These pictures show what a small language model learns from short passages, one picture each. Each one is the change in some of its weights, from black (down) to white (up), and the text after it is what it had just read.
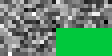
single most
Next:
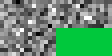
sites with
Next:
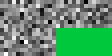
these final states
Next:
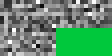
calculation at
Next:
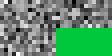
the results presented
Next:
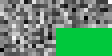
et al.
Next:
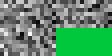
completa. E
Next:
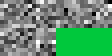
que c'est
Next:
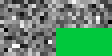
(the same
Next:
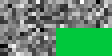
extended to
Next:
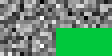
by Eichten
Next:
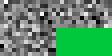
small, which
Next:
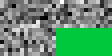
we do not
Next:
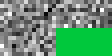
CV %
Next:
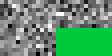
+ \Delta
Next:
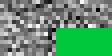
be found at
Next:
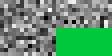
manter a
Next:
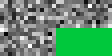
used in this
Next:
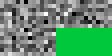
detection of
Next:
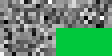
a set of
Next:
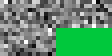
the construction
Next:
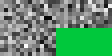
3SAT and
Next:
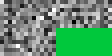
is formally
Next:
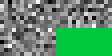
obtained using a
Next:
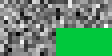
qubit, so
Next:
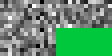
masses by the
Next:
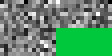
on the performance
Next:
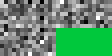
of newly
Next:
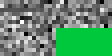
to be shared
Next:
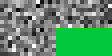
simulate an
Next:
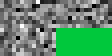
relates the
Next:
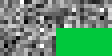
done about
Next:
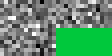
compare the
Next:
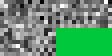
is particularly
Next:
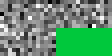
peaks are
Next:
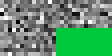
at a time.}
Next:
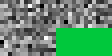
evidence for
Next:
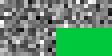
access the
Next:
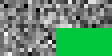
mass resolutions
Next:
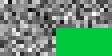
the corresponding
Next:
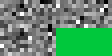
taken to be
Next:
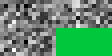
called in
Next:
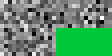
the set of
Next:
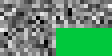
analysis of the
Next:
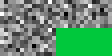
van de
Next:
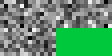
the halo
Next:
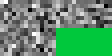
this limit, the
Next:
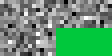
& \cdots
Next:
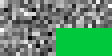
In this case only
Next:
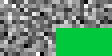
larger bound
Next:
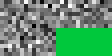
that correspond with the
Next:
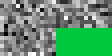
по всем
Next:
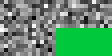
of this work.
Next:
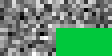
the orbital
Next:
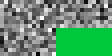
and exponential
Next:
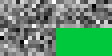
arrayed as
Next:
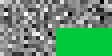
in \S
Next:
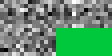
farm can
